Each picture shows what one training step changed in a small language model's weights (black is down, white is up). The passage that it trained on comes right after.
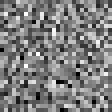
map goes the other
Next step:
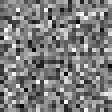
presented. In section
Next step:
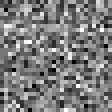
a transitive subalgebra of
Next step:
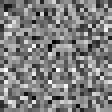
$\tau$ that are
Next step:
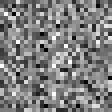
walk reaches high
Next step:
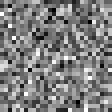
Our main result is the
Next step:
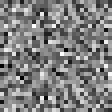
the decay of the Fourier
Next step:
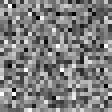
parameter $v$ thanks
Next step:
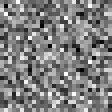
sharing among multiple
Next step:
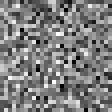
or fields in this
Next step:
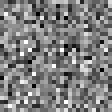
we can assume that no
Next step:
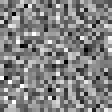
bundle on $C$
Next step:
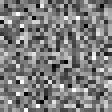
a matchup with
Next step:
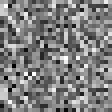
products and norms are
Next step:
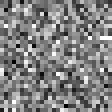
the principal value ${\rm
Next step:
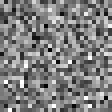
If the smoothing exists
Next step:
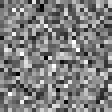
%We mention a few
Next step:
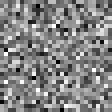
where, in the dual
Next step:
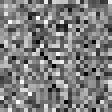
we proved in Theorem
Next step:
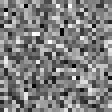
edges of $G$
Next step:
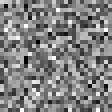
(n) at
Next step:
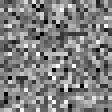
be derived explicitly from the
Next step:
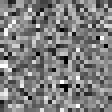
coincides with it and is
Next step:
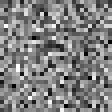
the hypotheses that our function
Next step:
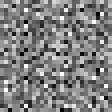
quantity independent of the geometry
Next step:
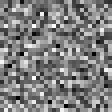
the regular continued fraction expansion
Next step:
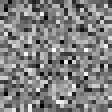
an irreducible rank two Riemannian
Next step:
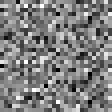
$L$ with a
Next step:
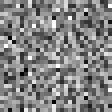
\\ \nonumber &&
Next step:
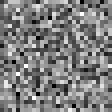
often preserved. The
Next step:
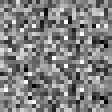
both resistance and
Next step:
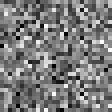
suggested by recent
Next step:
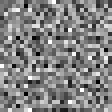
(generic) degree
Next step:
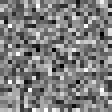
\newtheorem {remark}
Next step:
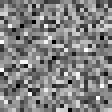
result was proved by
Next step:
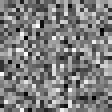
present different toy
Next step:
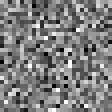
previous arguments, we prove
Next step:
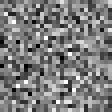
have been developed, such
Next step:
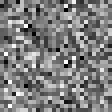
positive and tend to
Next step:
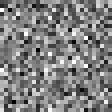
d\tau dt\\
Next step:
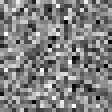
for cylinders, and
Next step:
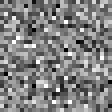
of covariant and
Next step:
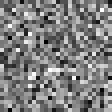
clearly $c_p
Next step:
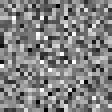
investigate, for each
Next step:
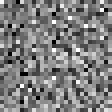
\vskip 0mm plus
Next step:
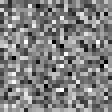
1 operator on the separable
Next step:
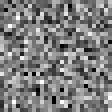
finite poset $\Gamma$
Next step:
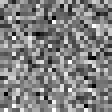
Hermann on the ideal
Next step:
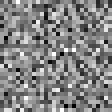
basis for the ideal
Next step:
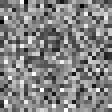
inspired and
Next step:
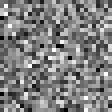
is a critical point of
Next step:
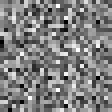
for obtaining these
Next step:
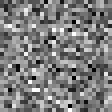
a constant $K$
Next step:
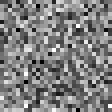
\cotimes \Delta
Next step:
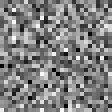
construct the Jacobian of a
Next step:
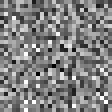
of variables as before and
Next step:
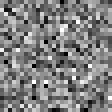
have $ K_ i
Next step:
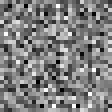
to $t$, and
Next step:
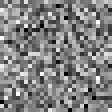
in wireless
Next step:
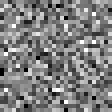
derision, in inverse
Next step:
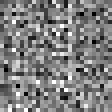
prior to solving the least
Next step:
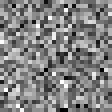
convention corresponds to the monomial
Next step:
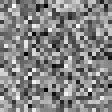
\cap \ua G
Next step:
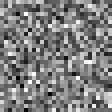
vertex partition that maximize
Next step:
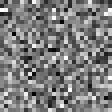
approximations, ``lies that
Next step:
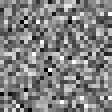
a discrete approximation space of
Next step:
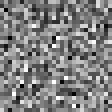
any of the $k
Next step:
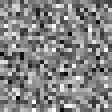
in the first step further
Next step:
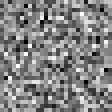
existence and uniform (in
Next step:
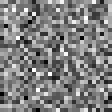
G. Zhao,
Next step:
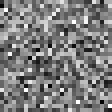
tautology. Now,
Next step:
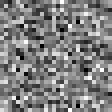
not very ample since the
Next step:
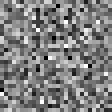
for $i\neq
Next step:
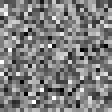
is chosen adaptively as
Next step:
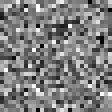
would converge, turning
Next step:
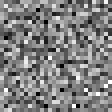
$r$ be a
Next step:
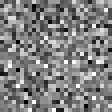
that, under such
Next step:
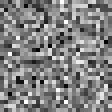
most involved. We can
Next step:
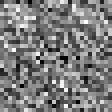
rather natural and interesting since
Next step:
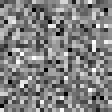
that all the angles made
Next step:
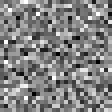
Killing form on
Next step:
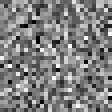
B.\\ \\ \noindent
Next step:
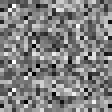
\times \C$.
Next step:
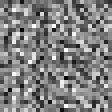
the higher the dimension
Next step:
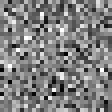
have a functional calculus
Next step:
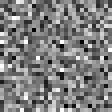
eigenvalue of the Laplacian satisfies
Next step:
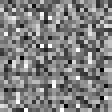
compare the proportions
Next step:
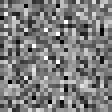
of algebraic geometry.
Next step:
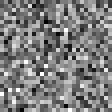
partial integration we get
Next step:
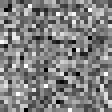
$ is the Taylor polynomial
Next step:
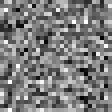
matching. Moreover an
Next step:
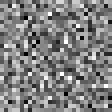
\in U$ and
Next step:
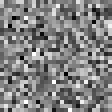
reports all the
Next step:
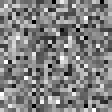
and 8.6 for
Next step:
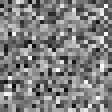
N$. It remains to
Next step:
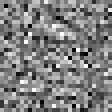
$y \in
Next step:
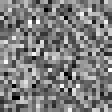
preliminary experiments and
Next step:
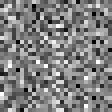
that, under assumption
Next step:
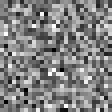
the current regularity assumptions and
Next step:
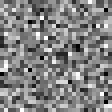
as it is,
